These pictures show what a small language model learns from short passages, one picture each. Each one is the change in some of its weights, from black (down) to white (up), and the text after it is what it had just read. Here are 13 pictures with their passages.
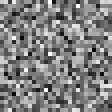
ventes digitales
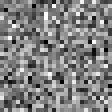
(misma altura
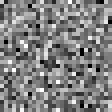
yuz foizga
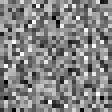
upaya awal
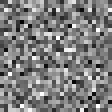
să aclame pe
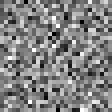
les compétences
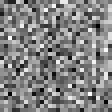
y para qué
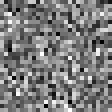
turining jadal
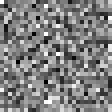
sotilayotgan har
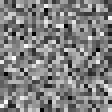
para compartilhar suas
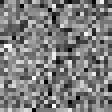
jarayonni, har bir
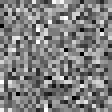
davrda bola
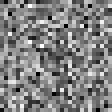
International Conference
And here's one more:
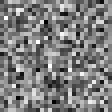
Lemaire et
